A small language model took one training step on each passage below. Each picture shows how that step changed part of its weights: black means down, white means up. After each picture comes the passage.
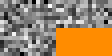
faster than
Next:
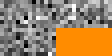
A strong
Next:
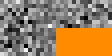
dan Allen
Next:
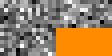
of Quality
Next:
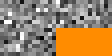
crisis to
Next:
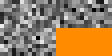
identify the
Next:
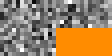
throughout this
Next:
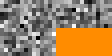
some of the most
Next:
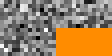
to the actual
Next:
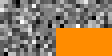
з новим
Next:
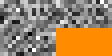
acción y
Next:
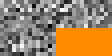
cost of
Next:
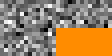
Та й
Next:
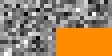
not significantly different
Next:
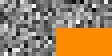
as well as
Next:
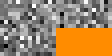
of loved
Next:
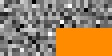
the integrated
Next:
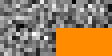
- In the
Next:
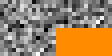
and validation
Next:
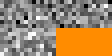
A similar approach
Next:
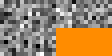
equals the
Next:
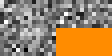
crucial in
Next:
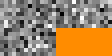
Sobre los
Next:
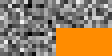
toshlar va
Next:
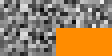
to evaluate
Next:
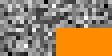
an increase in
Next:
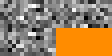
are provided by
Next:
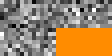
with three
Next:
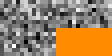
in the short
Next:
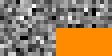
test set T and
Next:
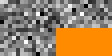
que foi
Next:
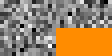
their westward
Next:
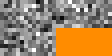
areas of
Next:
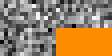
is one way
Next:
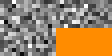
a prescription
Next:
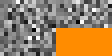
3. Data
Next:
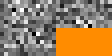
USM and
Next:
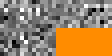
of good
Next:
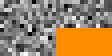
the university
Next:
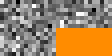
into higher education
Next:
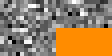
are motor
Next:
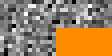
compared with
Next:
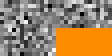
This is also a
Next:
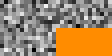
a low
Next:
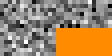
and medical
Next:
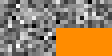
region to
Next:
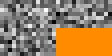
interview using a
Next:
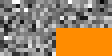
hoort u
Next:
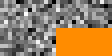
Le fonti
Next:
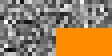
campos ou
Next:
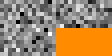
and concentric
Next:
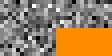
– У кого
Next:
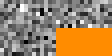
senses, to
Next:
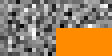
- \alpha +
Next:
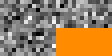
planning is
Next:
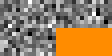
érik el
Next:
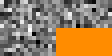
various stages
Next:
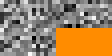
action with
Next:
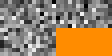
perfil das
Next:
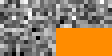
management of the
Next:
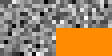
around the
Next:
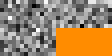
esto es,
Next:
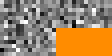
bir xil
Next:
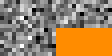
test to test the
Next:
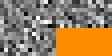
do Figura
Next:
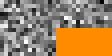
potential crack
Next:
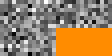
cuidado com
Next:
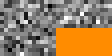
The framework
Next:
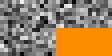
among the
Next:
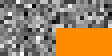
refiere al
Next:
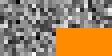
para determinar
